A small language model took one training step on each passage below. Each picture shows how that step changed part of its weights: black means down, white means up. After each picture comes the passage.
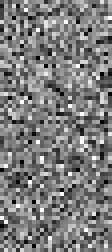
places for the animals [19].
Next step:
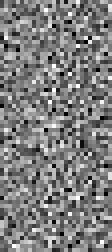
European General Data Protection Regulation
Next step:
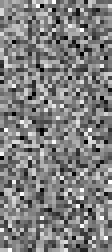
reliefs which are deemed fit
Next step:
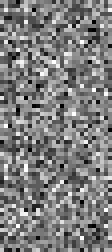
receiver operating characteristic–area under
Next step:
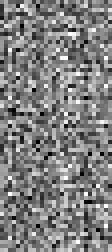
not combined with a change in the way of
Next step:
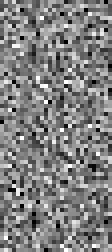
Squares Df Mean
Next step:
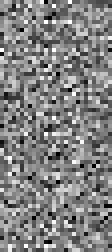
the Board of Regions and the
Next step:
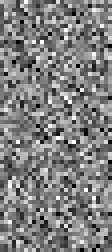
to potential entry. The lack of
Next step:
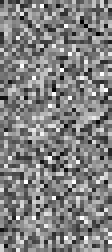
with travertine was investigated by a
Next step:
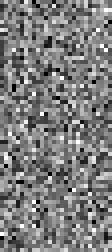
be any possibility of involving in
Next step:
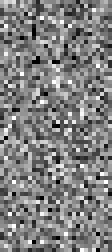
into two sections. The first portion is
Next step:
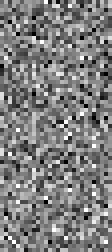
significance The Open Grid Forum
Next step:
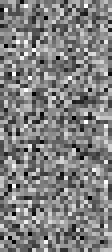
uncertainties. Finally,
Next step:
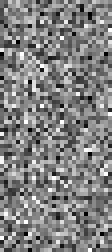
verb which was omitted.
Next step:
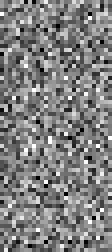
greatly enhanced both these aspects in
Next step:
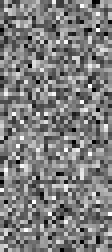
podcast episode; interview
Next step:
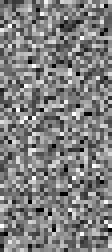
a founder of Chetnagiri
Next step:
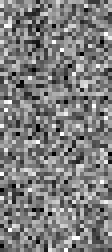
transpired between Fir'awn and
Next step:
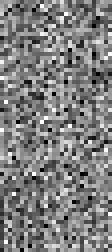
across various industries. Through ICT-based
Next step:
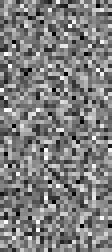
of the test samples are shown in Figure 2.
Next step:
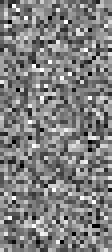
the predicate *human* should refer
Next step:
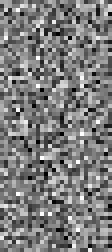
interactions of cholesterol,
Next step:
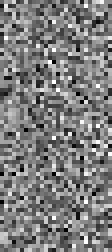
the results of different DMDA could be
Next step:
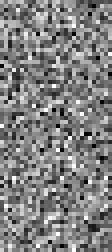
policy in the field of preventing and
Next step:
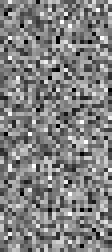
OOBO modeling step is formulated as
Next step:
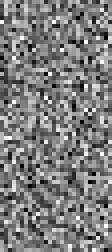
innovations might be seen that are social or
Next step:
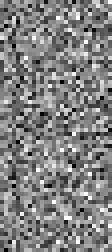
too stopped short of
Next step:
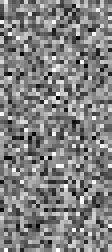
their parents and money
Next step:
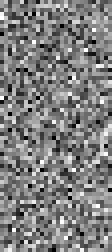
of age or older when entering or
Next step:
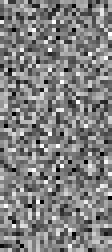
themselves in relation to the
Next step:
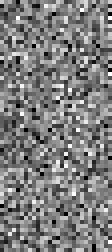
alternating current (AC) and direct current
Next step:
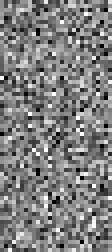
dietary regimen among patients with type 2
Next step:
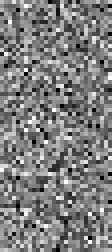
al. (2023), who developed a highly
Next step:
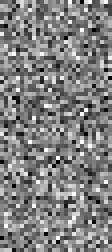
meeting with requirements of contemporary
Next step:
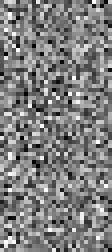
other Pures Part 2: Ricgraph –
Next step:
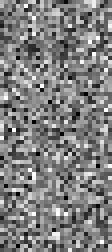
between tryptophan and zinc
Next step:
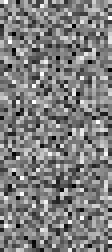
2: Cross section of plasma arc
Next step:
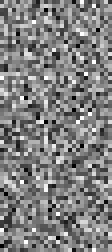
activity discovery is diminished,
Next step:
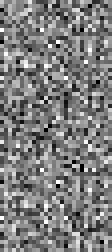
signifies a significant shift in
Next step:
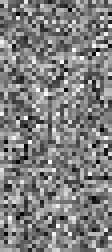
hours of casting and were
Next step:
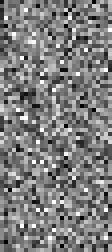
polymer membrane, preserving its
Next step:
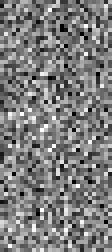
H–C=N proton shows a
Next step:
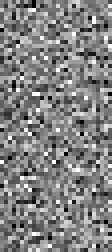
ammonium or potassium
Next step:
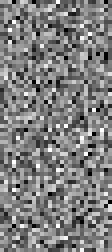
LOW Personal data will be
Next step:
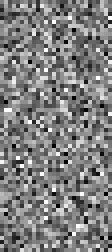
established processing controls are only
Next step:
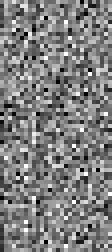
changing rapidly. Fig 1
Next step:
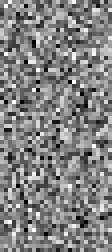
and the relationships between people that are helpful and
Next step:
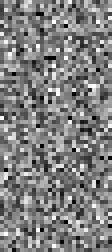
connection to the internet. This
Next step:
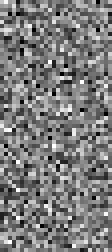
effect on the OCB of employees of
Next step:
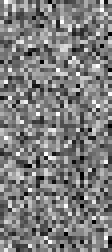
results can be further translated into the potential
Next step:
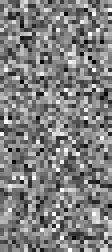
reasons ranging from slow decision
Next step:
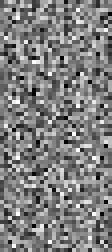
of Animal Experimentation
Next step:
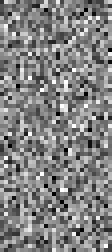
economic gains only when realized”*
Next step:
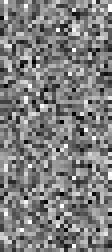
cost of construction. The properties of
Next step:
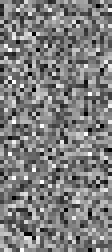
with the Mechatronics group of
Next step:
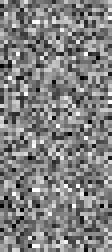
implement, manage, and utilize systems to
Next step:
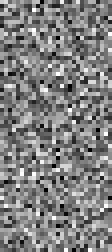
3 months, the patient got
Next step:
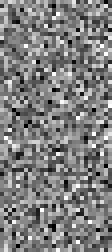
must have between inflation of a country with
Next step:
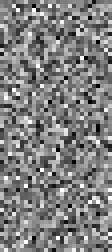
there is a (human) story
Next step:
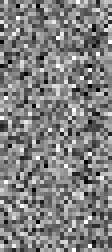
especially within large and diverse
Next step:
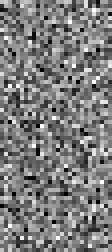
been and are currently acquired over the
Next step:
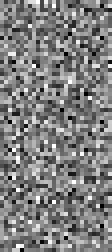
\subseteq U$
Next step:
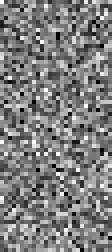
SIPNs hydrogels based on
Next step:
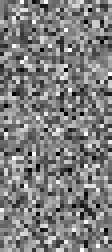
threaten to distribute this content.
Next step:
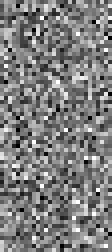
electron microscopic image of the
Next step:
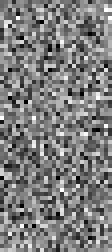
massively dependent on arms
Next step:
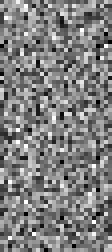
methiodide (3.17 g.
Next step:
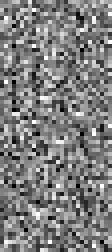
this report, we synthesized
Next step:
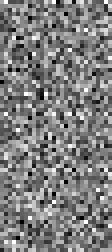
295°C. Downside
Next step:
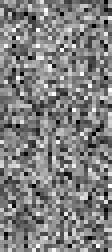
Cracked-Hinge Model for
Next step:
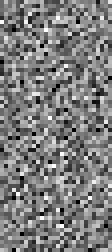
target audience–, thus
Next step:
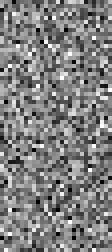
Drainage is relatively denser
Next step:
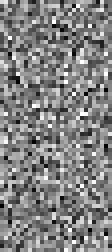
adjusted **pressure** to
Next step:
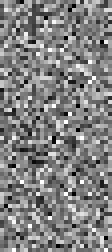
the primary author, open ended
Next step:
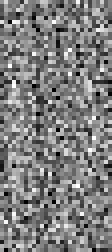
its first layer has a 7×2
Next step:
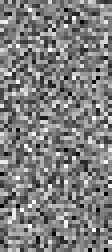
solved a whole slew of major
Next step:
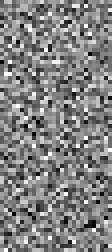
of Entomology, S.V.
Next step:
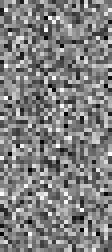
the actual results will be seen only through
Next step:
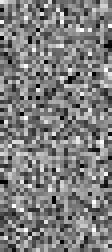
unidentified critical risk was
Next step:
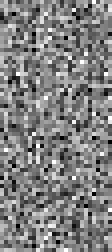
costs are adjusted to the
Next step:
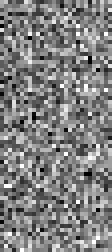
most important factors for the prediction of the
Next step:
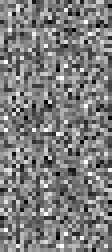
< LOD < LOD -
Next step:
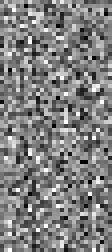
public key and its owner. In this way
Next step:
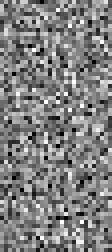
while reducing exposure to healthy
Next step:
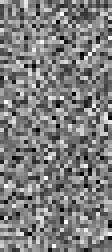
work. At the same time, the study
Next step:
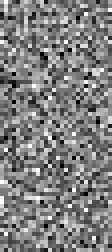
development of interoperable standards,
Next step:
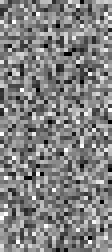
even influence whether the algorithm successfully
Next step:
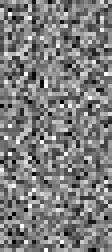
Indian Penal Code In 2016,
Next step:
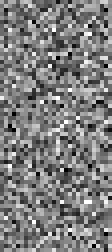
ARCFISH towards the
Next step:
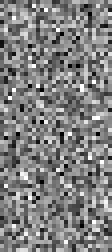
minutes. The reaction mixture
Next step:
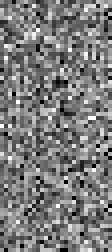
ensure complete removal of the MgO
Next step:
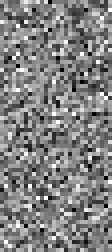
restrictions. Open data and
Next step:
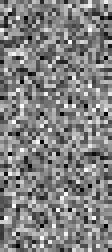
of the “dimensionless” power
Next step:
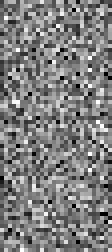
Arkha: Validation.
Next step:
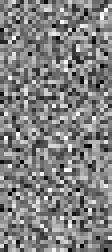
preference profile to guide the top-N
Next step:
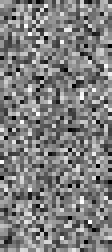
masculinity and sexuality
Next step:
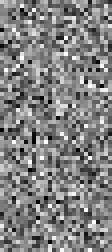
by multiplying ore tonnages
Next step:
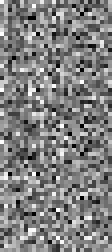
decisions on food systems and policies, rather
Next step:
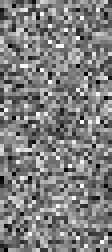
between hypothyroidism and
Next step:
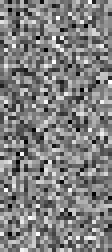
biomass values for the forest and mine
